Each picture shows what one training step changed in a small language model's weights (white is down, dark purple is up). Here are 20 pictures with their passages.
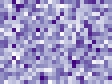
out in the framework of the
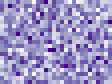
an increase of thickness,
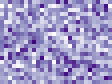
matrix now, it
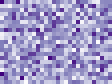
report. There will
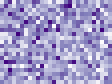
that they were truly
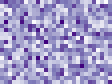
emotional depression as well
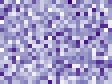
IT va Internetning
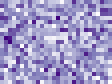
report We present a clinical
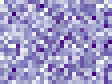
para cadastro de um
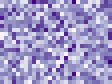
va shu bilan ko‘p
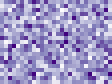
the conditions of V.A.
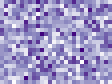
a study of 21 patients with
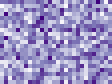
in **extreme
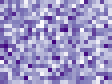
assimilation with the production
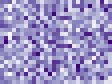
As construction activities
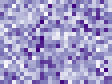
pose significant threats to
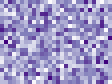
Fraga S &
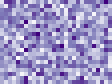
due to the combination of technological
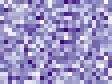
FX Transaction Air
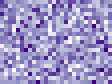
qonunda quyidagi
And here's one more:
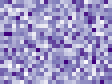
were observed in the form of
